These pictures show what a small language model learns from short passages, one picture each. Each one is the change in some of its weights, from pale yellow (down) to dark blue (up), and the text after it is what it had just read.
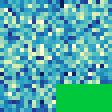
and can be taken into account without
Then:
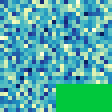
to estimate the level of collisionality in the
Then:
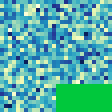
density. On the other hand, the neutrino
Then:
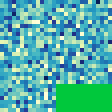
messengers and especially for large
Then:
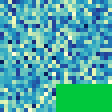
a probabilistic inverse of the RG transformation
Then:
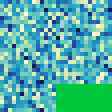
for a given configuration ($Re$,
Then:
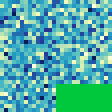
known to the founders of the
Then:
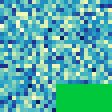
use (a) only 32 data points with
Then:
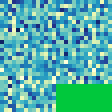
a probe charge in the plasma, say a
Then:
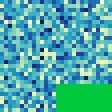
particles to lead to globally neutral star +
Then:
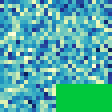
was determined from the number of null responses.
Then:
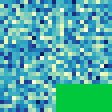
many calculations of different PV and
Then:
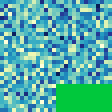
of skeleton diagrams, such as
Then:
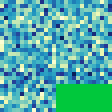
symmetries were exact only above the GUT scale,
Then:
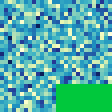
the rates. Apart from this, the
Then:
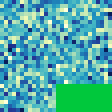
class distribution vector \[V(x
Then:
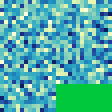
vector space into two mutually-orthogonal
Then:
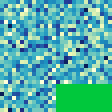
related to adjacent magnetic/nematic order
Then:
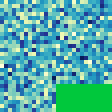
slightly and makes up some percent.
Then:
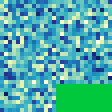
different as it is hard to implement the comparison
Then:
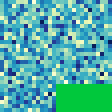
function (\ref{GF1}) into
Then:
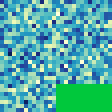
to the 2D layer. We assume that
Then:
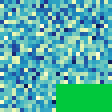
the quarks are highly boosted moving
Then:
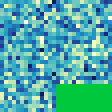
\caption{The run time per
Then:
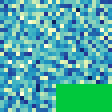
could support deeper learning even more
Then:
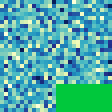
lattice QCD simulation for two different pion
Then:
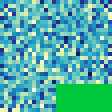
of $U$ for the full range
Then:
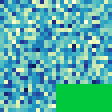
to make machines understand users' requirements
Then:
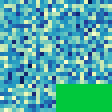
\be \psi^{tr}_{\Delta
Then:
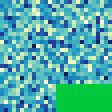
analysis done in the $3+1$
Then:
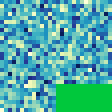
the structural parameters are extremely accurate, with deviations
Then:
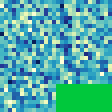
ground and collective excited state properties of
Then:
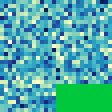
of the supermodes is studied numerically, and
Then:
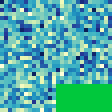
M_T (\ell_W
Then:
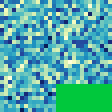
under both Rényi DP
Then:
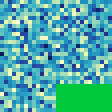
abelian subgroups of order
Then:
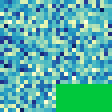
powerful attacks, namely finite coherent attacks, then
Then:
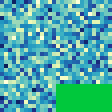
SSPs frequently used the
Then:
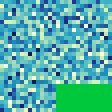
the test dataset is representative of the full range
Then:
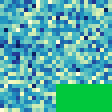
TMF, and basic parameters $\Delta
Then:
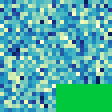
point abruptly jumps to
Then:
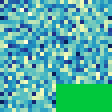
Michael Rupen for
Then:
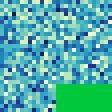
on the model used to simulate the spatial distribution
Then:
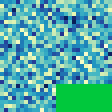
the decrease of the transverse mean free path below
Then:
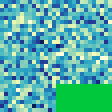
system, every program representing code has the same
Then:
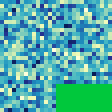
the higher energies, with minor differences at
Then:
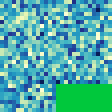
paper is organized as follows. In the first
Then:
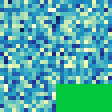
HEE and HC in charged case}
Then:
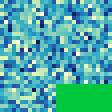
microwave current generated within the structure, raising
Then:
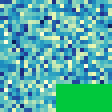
($m_{orb}$) and effective spin
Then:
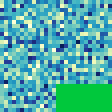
finite-sample setting, yet its theoretical insights
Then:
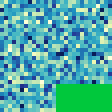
second term is a constant and has no impact
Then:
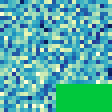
(or~$X$) at the other end
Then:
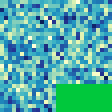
below VL-II's resolution limit contribute
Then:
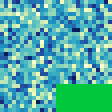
coexistence between $p$-wave
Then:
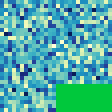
$\mu$, which depends on a specific form
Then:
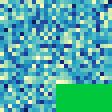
\label{D13id} \eeq
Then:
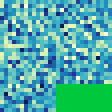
dimensionless Dirac mass gap. For simplicity, we
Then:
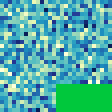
for two key reasons. First, CPS
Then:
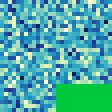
a hollow vortex in classical hydrodynamics.
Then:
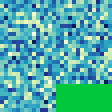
individual agents contribute to the overall
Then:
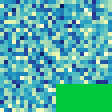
the higher order interaction corrections is concerned).
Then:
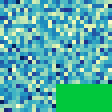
in hyperbolic trajectories, when the
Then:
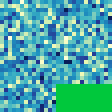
estimate. The detailed description of this process can
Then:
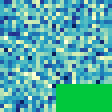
be provided by mode-entanglement, this
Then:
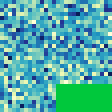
of 70 pkpc. In the observations
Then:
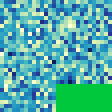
base temperature for adiabatic expansion with no additional
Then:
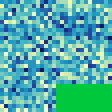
the contribution to the dielectric constant of the metal
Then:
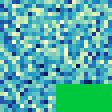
phase transformation in cell 1, the FD
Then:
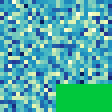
inputs of variable size. We note that it
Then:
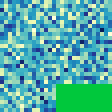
with at least 38 hits in the
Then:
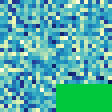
a nonzero {\bf B} subsequently requires
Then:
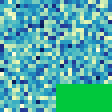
with the non-integer scale factor of
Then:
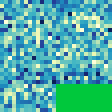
particles is restricted to those entering through a
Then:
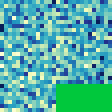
\frac{4 \epsilon}{(\epsilon
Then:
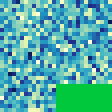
reported the coexistence of FM
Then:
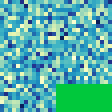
uncertainty in model parameters. We do this by
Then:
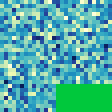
been brought to a finite point in
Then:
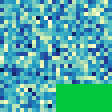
> 2 m_{\DM}$). The annihilation
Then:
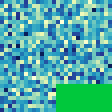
operators accompanied by powers of
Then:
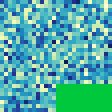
to the EoS parameter, $w$,
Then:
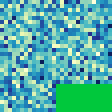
while rewarding detections that are dense
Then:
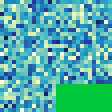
then used for solving Eq. (21)
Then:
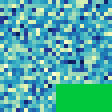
are found to be important. In the
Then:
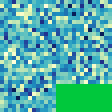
tail with characteristic time $\tau^{*}
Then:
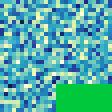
consisting of three system and four bath qubits.
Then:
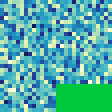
the AF/F even in
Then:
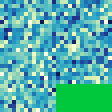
type I spots operate as a uniform
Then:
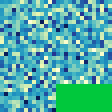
about the LLM drafts. |
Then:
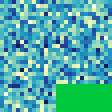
will be discussed. ## Scheme
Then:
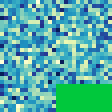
395$ MeV leading to the spatial lattice
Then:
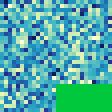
and $\phi$ to make the parametrization
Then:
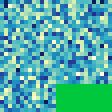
and the entropy from the Schwinger effect
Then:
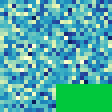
the experimental analysis. Finally we shall briefly
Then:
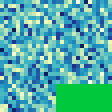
time delay between the pump and probe pulses generating
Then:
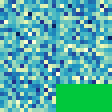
action space of each type of agent is defined
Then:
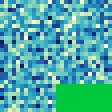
| | Center frequency | 5.87 GHz
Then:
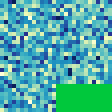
of photons/baryons/dark
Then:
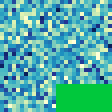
disadvantage that the simplified
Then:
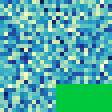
for the quasi-Fermi levels.
